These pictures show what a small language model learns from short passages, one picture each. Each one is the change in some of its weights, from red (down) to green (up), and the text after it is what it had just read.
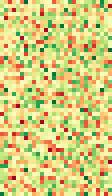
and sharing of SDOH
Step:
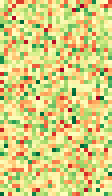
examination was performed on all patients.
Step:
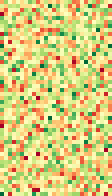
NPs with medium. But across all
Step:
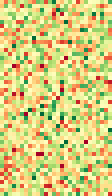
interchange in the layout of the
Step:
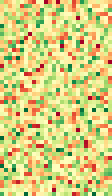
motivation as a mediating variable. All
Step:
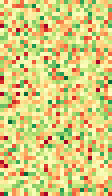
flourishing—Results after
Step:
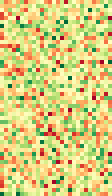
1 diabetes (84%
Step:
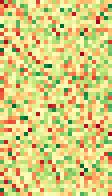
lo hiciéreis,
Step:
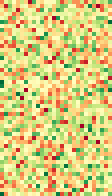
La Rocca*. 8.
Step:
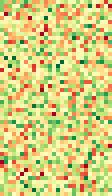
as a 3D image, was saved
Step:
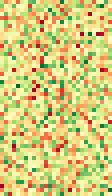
a largo plazo. Este
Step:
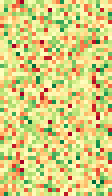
memengaruhi nilai
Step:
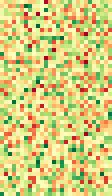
engagement process using a Public Participation
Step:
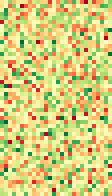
functioning as a great school of life."
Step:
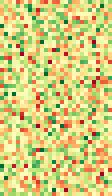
applications. In *Wearable
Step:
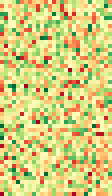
The regression coefficient value of the reliability
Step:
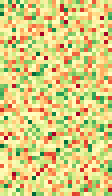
selection phenomenon by parasitoid consist
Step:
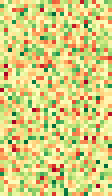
important to determine exactly what may be
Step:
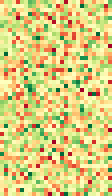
fail, sums the associated losses,
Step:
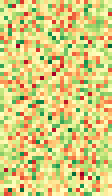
qaratqichli aniqlovchi
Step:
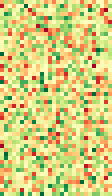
масаланинг ечимини
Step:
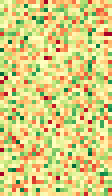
potential. Grid expansion is slow,
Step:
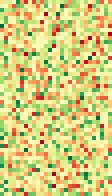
Bolalarning e'tiborini
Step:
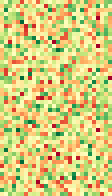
in patients with cardiovascular
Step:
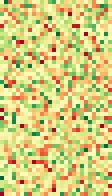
Figure 1 Table 3. Summary of
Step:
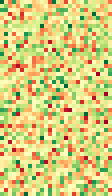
then placed in a steel mould of
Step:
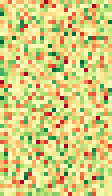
ёрдам беради, молиявий
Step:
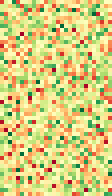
necessary to acquire feature quantity from line
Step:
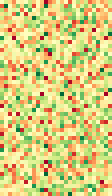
results of measurements carried out at different test
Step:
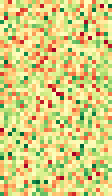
down a state until it reaches 1 where
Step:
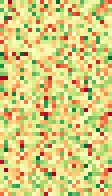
This risk is far more serious compared to
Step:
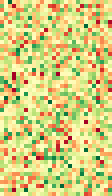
blockage, and fewer adverse
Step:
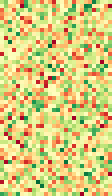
dissolution profile over six months.
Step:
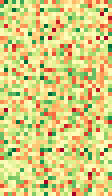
the population was manageable; it was
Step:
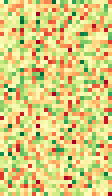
qo‘yishi belgilangan.
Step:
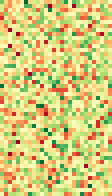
um dos poucos países no mundo que
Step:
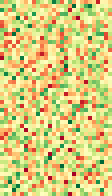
Esas İş Geliri
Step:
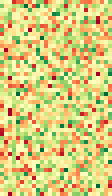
Public Health at the Estonian University of
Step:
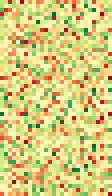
range of 14 to 23 years. [The
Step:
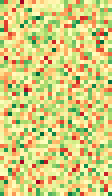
further improvement of the RIA mechanism in
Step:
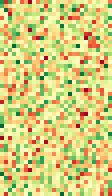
Karuthamma and Pareekutty
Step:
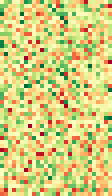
the question-and-answer method in
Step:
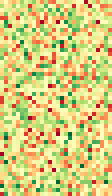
comunicaciones (ingreso de
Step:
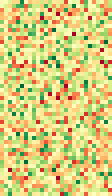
en évidence les limites en formation
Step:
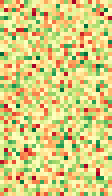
bradikinin ta`siri
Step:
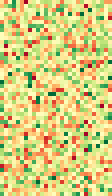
The government had a plan to generate 500
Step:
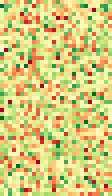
раздавай в простоте;
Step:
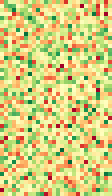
(ESS) which provide bring different benefits
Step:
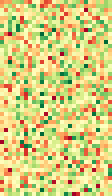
and work tasks include repetitive movements
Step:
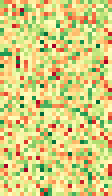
is defined as the accumulation and
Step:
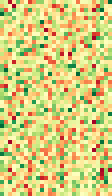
ҳар бири молиявий
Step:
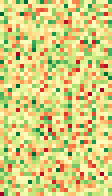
electrostatic discharge for
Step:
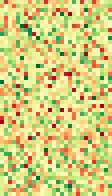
First, we conducted a descriptive analysis to
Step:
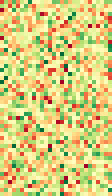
mientras que sólo el
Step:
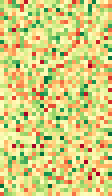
deemed fit to the model (see
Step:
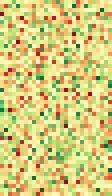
dos elementos), e terceiro no
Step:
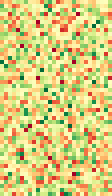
bomberos es inherentemente
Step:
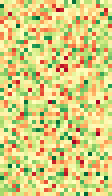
conductivity) for tolerance laboratory
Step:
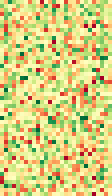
незнанием специальной
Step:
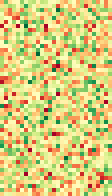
news has wings - Yomon
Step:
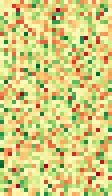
above a digit, this is seen to
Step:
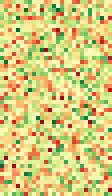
of economic development. The article provides proposals
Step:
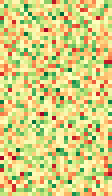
issues and not abstracting themselves from their
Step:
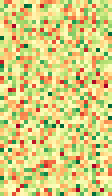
used to evaluate a linear relationship between test
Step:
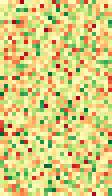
challenges encountered by the healthcare
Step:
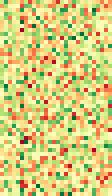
қуритиш жараёнидан
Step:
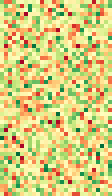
circuit architecture. The complete embedded system includes
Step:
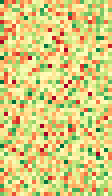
The Human Development Index is an indicator that
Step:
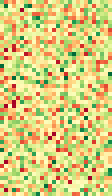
also could be useful to identify new sequence
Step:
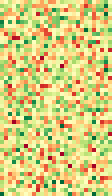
composites such as Rogers
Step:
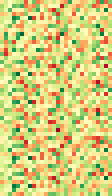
T N P R, V G F,
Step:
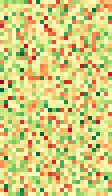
лекин оғриқ ва
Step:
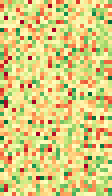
.104 Extraction Method:
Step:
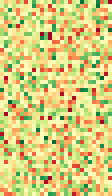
Up till now no further experimental work
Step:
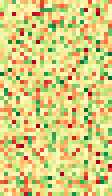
a specific production process. This kind of feature
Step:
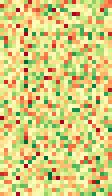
other causes of acute abdomen and
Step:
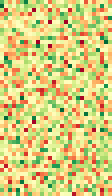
"intermediary", or more
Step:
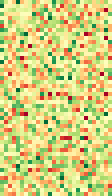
Gynaecological disorders in older
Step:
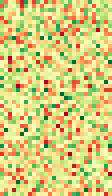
been carried out with tension tests on material
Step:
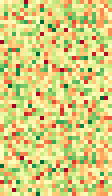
the plant height influenced by
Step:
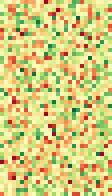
field of education and culture. Technology is more
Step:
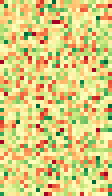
that in pregnant women with
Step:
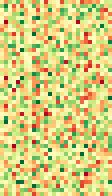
barqaror daromad topishiga
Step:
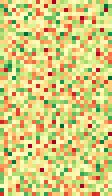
found in MLF & SFF
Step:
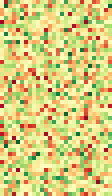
analysis showed two main types of learning:
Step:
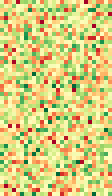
largo del tiempo,
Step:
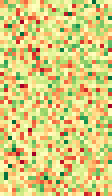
basin: Baltic Sea
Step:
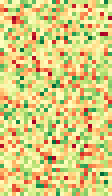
kafedrası magistranti
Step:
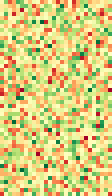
of the population. For example, extensive
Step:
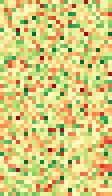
(17 on one side in specimen
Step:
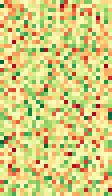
of variance for normally distributed data,
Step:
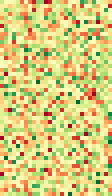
are comparable by level of GenAI
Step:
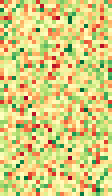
jámi 23 dana jumıs
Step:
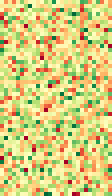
fake showers produced by the
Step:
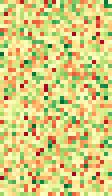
less than -3dB. Figure 4
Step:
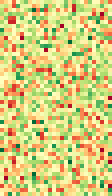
vacuum provides satisfactory strength
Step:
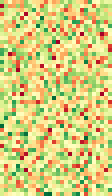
contribute little to the total stellar
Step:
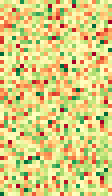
es decir la inexistencia de
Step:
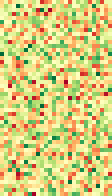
SAR images of the area of interest.
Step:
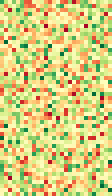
and 500 ppm. Subsequently,
